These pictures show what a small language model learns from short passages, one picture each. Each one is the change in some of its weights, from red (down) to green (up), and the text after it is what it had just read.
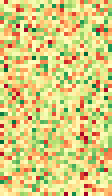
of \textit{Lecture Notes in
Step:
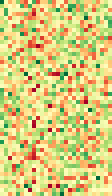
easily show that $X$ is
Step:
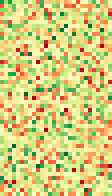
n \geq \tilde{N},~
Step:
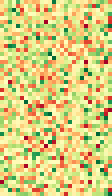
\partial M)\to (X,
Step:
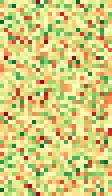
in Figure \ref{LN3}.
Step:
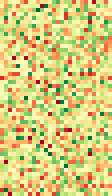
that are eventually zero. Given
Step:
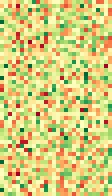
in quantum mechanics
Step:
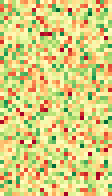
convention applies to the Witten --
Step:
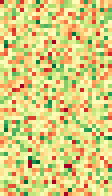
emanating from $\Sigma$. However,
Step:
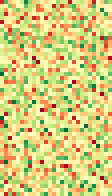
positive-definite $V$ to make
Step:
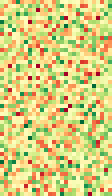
replace $\ln(f(x))$ with
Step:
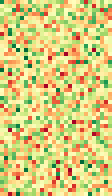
for all $x,y\in
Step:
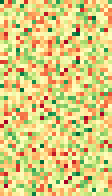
this implies, by a theorem of
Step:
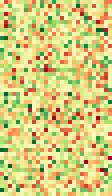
$\fP^0$. This is the
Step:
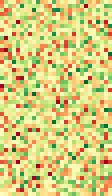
verify Top-g+ optimal
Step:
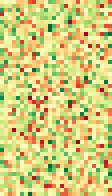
range Ising models (see
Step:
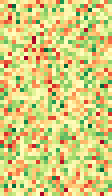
x$ is no more than the grading
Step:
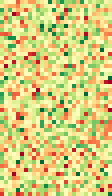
A \otimes A $ by \[ \tilde
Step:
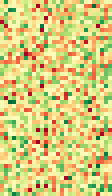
every $r^\ast\in U$
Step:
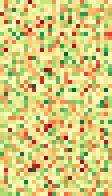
q)$-rectangular set of
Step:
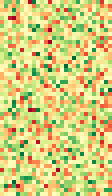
problems. \item[(ii)] We
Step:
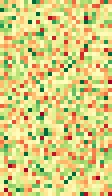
orientation of $\rr^4$ as
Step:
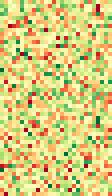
collects all of the elements and then
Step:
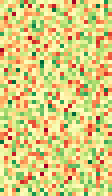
is at \textbf{level}
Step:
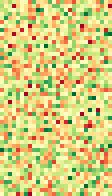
\mbox{$W$} runs over all
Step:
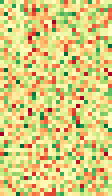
to prove that there are infinitely many
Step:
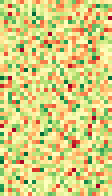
the metric (\ref{strong})
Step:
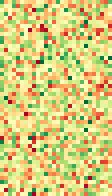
to sharpen some results on the
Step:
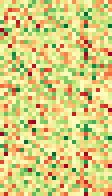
or using the integrated periodogram
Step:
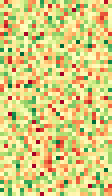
central part, which is the
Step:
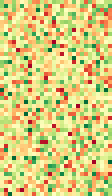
that the samples $U_0$
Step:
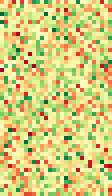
right. Again, $\frac{x
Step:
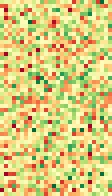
and \cref{sec:pts}
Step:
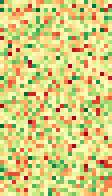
\quad a_3 = 0 \quad
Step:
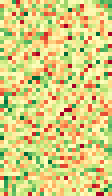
de $\infty$. On a donc
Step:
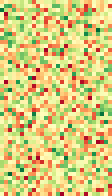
test for the inviscid
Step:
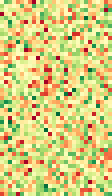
(upper row). $u$ is
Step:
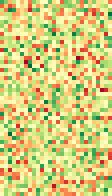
\end{eqnarray} By Euler identity we
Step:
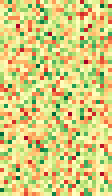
the Desargues affine plane,
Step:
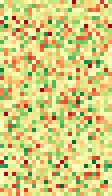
either the stable state $x_1 =
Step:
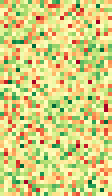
will become the root caret and
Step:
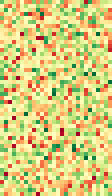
are needed; this can reduce
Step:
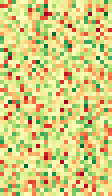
an amenable skew field if
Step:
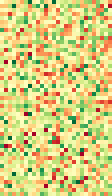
many authors, can be found in
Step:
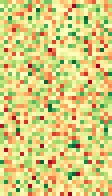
\eqref{press} without the
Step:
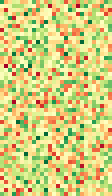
not be imposed through basis function constraints.
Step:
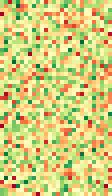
rigorous meaning of the
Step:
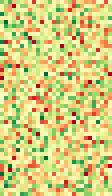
is a Riemannian metric on $\{t \}
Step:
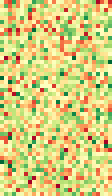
family of split equilibrium problems and the
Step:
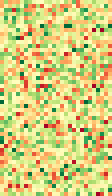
a subalgebra of $\G$. For any
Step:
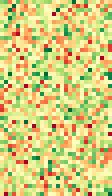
\pmod{4}$ of the form
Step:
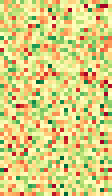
\ Departamento de
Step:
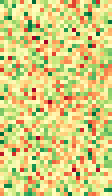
of \eqref{eq3}, together with
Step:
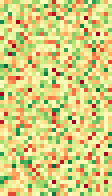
base point $L_0$,
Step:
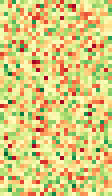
concept was introduced by Hsu and
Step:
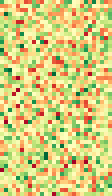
a partial result for 2-dimensional
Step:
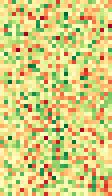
as well. Then we claim that the restriction
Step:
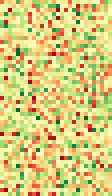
such that, for every pairwise disjoint sequence
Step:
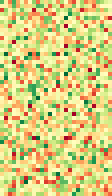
with $\e_n\rightarrow 0$
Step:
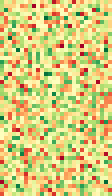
Let $(p, q)$-graph
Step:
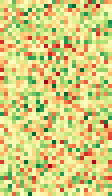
letter. Then, as we assume
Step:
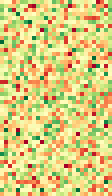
$\varphi$ and $\varepsilon$, by %
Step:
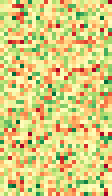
J. Funct. Anal.
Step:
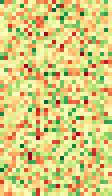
give here some hints of how we have
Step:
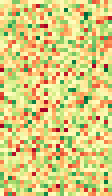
that $G$ is chosen to have as
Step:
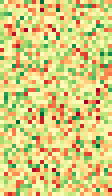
for every $N$. Hence \[
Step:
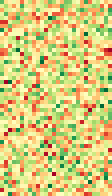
from the response of the linear
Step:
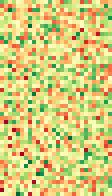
\end{equation} This yields
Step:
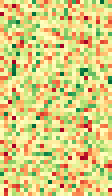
presented. The effectiveness of the
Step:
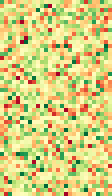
the power flow on $\alpha-\beta$
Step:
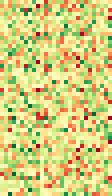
seem to be no coinage systems
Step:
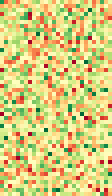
stable convergence. The underlying reason may
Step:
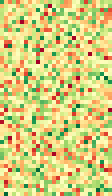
the generators of $F_k\times
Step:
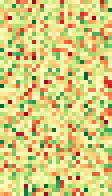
Vatter's result for the
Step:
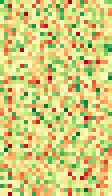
the optimized arcs is shown in Figure
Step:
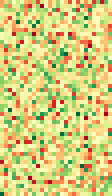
2 are derived from a novel representation of
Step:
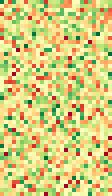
of the operators $A_j$
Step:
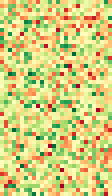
p,r\le\infty$, $
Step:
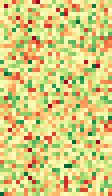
distribution: Suppose $\phi$ is a function
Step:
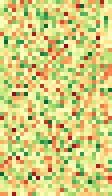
natural number~$m$. We put
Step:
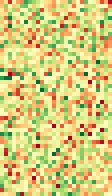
then $M\ra+\infty$ in
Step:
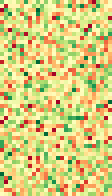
rational function on~$X$ over
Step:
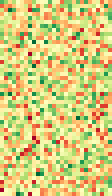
\end{equation} It is
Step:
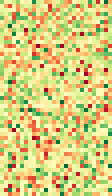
based on observed outcomes and guide
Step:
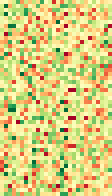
assume that $\eta_{\circ}(\lambda)$
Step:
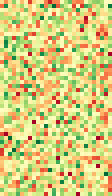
singular vectors of $A$. In particular,
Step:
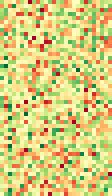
examples are not covered by above
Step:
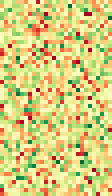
it is obvious that \eqref{eq:
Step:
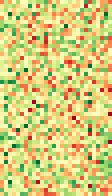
to prove rigidity or almost
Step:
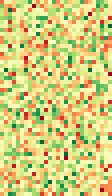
about the algebra automorphisms of $\A$
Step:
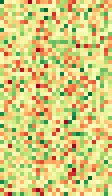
is in turn some modification of the
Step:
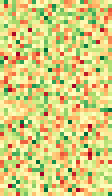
2. The average number of iterations
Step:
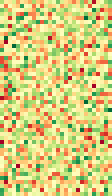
can use a multi-GPU
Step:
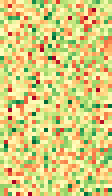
arbitrary convex bodies which also coincides
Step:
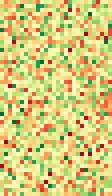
contrast with the equivalence of the
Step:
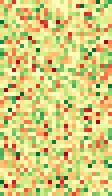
$n$ of masses is a
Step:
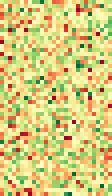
of $( \begin{array}{cccc}
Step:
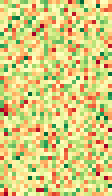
We take $\Lmin$ to be any
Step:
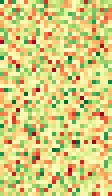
of the vector $v\not=
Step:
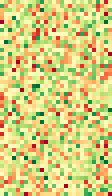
$U^*\subseteq U$ of size
